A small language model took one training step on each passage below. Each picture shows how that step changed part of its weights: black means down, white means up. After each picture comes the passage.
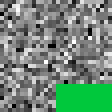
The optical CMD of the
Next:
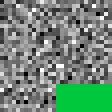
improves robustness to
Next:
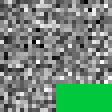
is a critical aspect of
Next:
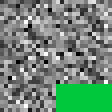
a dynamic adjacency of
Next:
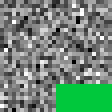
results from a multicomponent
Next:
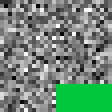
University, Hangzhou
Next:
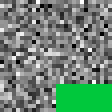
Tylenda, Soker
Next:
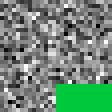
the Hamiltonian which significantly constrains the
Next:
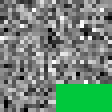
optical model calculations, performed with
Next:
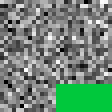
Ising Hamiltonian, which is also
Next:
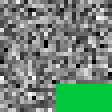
\caption{Total cross section for
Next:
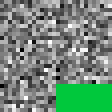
replicated from outside its
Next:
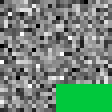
as existing works mainly
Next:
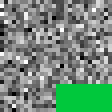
same kind of description as
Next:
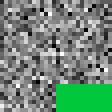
big cluster into two ones
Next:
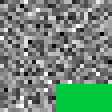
effects which drastically change the
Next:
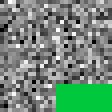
photon shot noise,
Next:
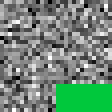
in seasonal epidemics
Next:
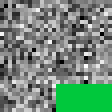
leading colour contributions to
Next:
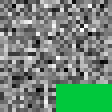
matches that required by the model
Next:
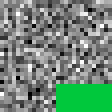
a weak-$s$ process.
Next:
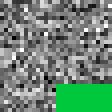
is relevant, the
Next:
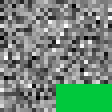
similar spectral behaviour will be considered as
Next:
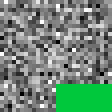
cross-turbine transfer is
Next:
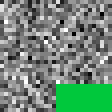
\begin{figure*} \centering
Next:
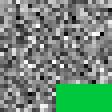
not yet explored.
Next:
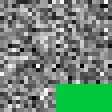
with respect to the first XUV
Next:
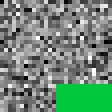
October $\gamma$-ray
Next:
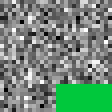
these edges gives two equations for
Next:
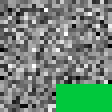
{}; \node at
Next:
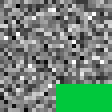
the typical time headway between
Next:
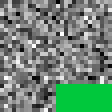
the time evolution of the net energy per
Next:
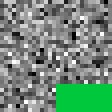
respectively. We have considered all the
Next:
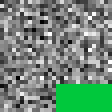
the study is under consideration. The
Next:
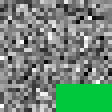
compare our method with gradient
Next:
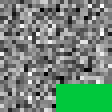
learned variance acts as a
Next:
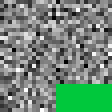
beginning using an index
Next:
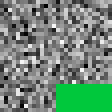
performed best, whereas
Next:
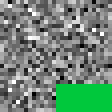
achieve nonmonotonic
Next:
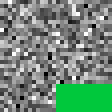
and should not be compared with the
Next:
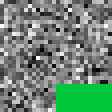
different parameters, and compute how these
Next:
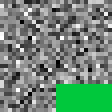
etc. From these minimum values
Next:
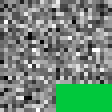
hole spin parameter $s$ defined as
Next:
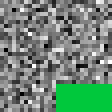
analysis. Practitioners
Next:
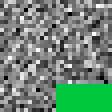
The triangle and star represent the
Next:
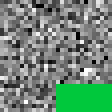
equations. We apply the method to obtain
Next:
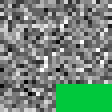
to be slightly more similar to the
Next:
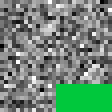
actors to alter an
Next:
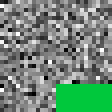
resulting segmentation is
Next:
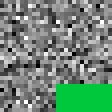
of $\mathrm{erg}$
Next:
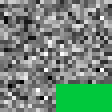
theorem, we will show in
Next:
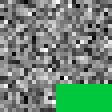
population at site 2
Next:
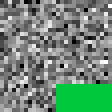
NP searches in
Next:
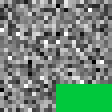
will now discuss some examples.
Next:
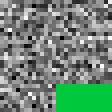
with Dunn-Sidak
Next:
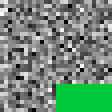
of Solar Radiation and
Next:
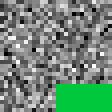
black hole, this makes the structure
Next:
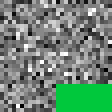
unknown) distribution, is
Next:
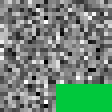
the fundamental equations of
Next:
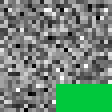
of magnitude cheaper than the
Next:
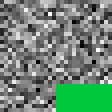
length of temporal
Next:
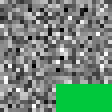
this and the direct truncation approach
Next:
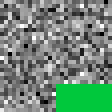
like this $D_G$
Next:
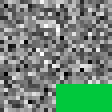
net-native agreement
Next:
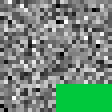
for the Support Value
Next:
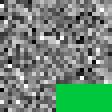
approaches that enable new forms
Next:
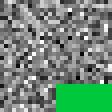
represent each structure type by a single
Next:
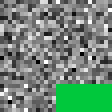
spinning strings which are
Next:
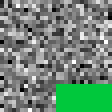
batch size of 256.
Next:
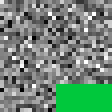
the connection between deformations of the
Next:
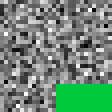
Dynamic Monte Carlo
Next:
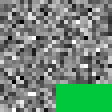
each iteration, a local problem is
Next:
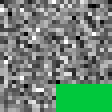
Wang, X. C.
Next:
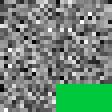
total geometric phase accumulated
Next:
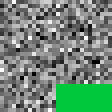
right picture. The
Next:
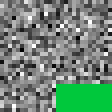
the data underlying this article are
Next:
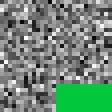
null infinity and relate it
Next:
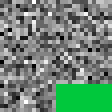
an EELS zero-loss
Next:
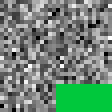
was shown how final state interactions
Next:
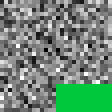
should be distinguished from
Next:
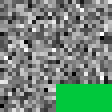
residual map (defined
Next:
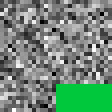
accuracy of timing
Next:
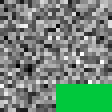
number of interactions close to the
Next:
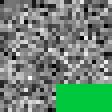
Stecker low opac. &
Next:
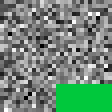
effect, since a minimizer can
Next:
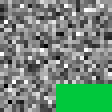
much shallower DOF,
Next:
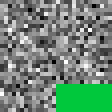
and two dimensional marginalized
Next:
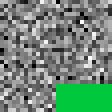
may be rewritten as
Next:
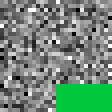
University, Locked Bag
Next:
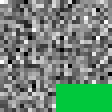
Opt. Lett.
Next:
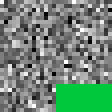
\end{equation} There is an
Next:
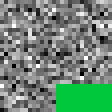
a {\it narrow} resonance
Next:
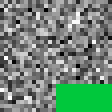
chronological order. Incorrect
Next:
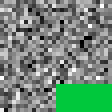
using the Metropolis
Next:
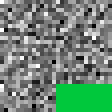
\bigskip {\bf Figure 7.}
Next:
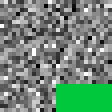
\hbox{Number} &
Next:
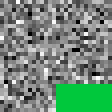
these onto the constructs of
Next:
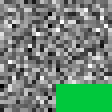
G. Pareschi et al.,
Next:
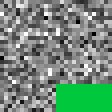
the estimated regression coefficients for
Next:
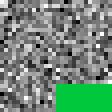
O3N2 diagnostic of
